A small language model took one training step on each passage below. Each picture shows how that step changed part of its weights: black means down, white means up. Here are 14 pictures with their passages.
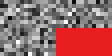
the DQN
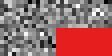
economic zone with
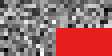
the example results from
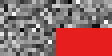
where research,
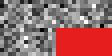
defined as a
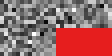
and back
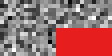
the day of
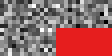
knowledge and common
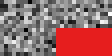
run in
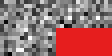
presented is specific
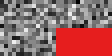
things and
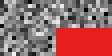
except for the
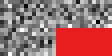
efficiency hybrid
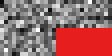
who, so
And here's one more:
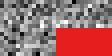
accurate method to
